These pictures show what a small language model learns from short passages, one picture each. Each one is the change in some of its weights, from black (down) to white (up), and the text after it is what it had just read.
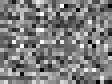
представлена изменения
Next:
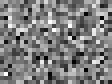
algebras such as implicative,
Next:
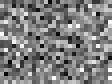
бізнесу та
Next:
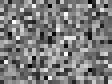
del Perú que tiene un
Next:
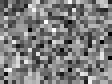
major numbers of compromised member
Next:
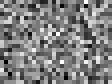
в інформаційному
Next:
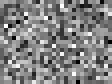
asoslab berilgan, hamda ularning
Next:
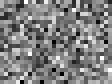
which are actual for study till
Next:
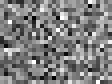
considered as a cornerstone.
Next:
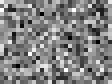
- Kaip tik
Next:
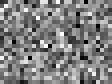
\quad (13)$$ While this power
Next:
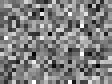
ASPECTS AND
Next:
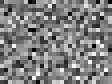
PDEs has been studied
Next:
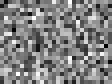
and gain clinical updates when
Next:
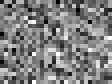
adalah restoran yang
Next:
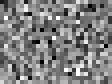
and $B$ are dual operator
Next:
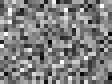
the sustained oscillating state into
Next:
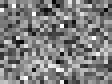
"tazkiya" kabi
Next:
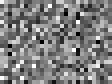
of $M(C)$. Given
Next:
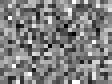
and to avoid the threatening or
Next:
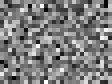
an existential and a universal formula.
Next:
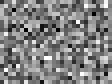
centred on the vetting of
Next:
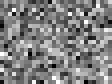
DPPH sean menores que
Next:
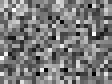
Lagrange multiplier of
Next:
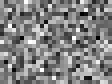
lainnya yang sudah
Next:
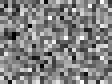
in situ and accreted
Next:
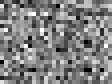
совместно с
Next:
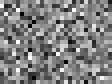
some interrelated ideas,
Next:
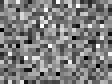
therein. 6. H.
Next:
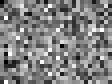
the target and features are normalized as
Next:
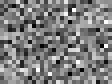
utilização de jogos
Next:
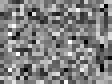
memperbaiki sistem informasi yang
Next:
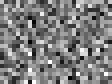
daily functioning and school
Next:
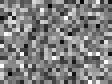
connected to the smart grid. Energy
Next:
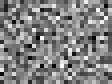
Hungary and contribute to the
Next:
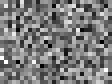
stakeholders and the general public across the EU
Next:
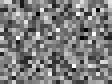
2.0 . Agarose
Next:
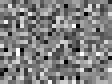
Анна Петровна,
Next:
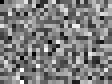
to a canonical one, we consider the
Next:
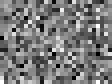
\nabla \eta-sg\,
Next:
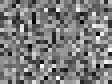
with the managers of the
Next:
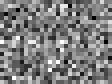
y condiciones de
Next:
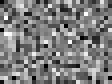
not certain classical genetic algebras are evolution
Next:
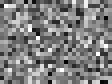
matrices in contents of 0.5
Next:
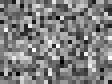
[122], suggesting that
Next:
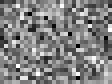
will see that the picture in this case
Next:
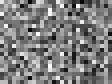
Chinese population of the
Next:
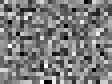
Saddle River, 2009.
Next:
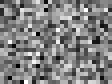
= 0$ for all $y
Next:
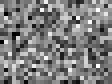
modelando la roca. La
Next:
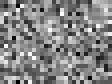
materia sonora creo que
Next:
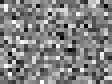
an inverse semigroup. Recall
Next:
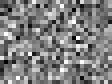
well known that if a monomial
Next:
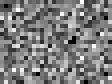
sustainable finance and financial inclusion.
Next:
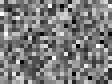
response to the CPS changes, and
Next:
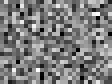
2. A comparison of dispersed
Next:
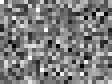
Module (SIM) on
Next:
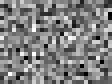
to obtain a better insight into the
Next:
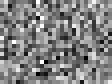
the inclusion $\mathcal F \subset
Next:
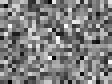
calculated quantiles for 0.25
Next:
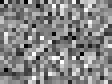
The report shall include the nature of the
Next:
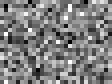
población. Sin
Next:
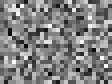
job conditions and employees' creative
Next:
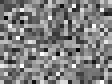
delivered in April
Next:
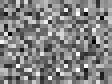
this immediately correlates with the blood
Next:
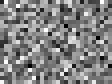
not intended to be shared further
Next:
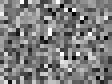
official trade statistics and
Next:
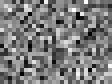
over all $\iota$s with
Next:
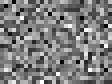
and political ideal. Beyond
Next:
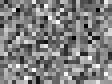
of *man, know yourself
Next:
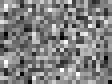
they are made up of regions that have
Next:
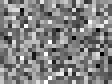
as well. Although they encounter
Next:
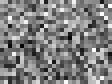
the source term changes subsequently. Since
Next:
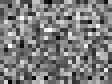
X$ defined by the formula
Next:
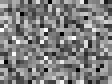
After some calculations, we derive
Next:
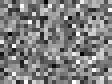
cause of childhood morbidity
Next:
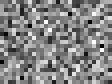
ta’minlashga xizmat
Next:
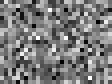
analysis is a set of actions that aim
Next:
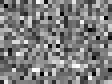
Vapour Pressure in mm.
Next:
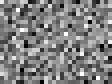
CALDERO} \vskip
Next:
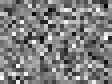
free curves by addition-deletion
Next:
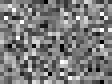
and transformation occur simultaneously,
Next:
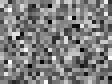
theoretical regret analysis rigorously from
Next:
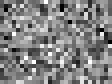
murakkab va tez
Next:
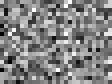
Doctor of Pedagogical Sciences, Professor
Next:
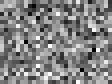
clustering techniques available for panel
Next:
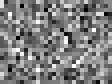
a short space of time. If patients
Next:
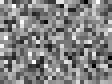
Urgensi pembahasan
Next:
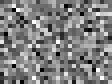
O'zbek tilida ingliz
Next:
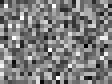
the formula for $\nabla W^+$,
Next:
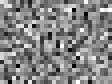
La digitalisation est devenue
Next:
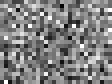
one’s own brain have always
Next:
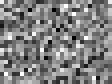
$\bu$. Denote by
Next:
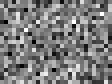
with immune system recur robustly
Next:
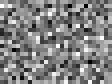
editoras com o papel
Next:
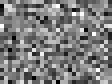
The slab is filled with material
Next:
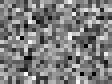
ectomorphic than other forwards.
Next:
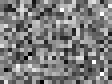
the smaller square pads. The color
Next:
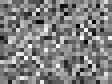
HIV transmission from mother to
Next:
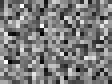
of the soil properties used in Decision
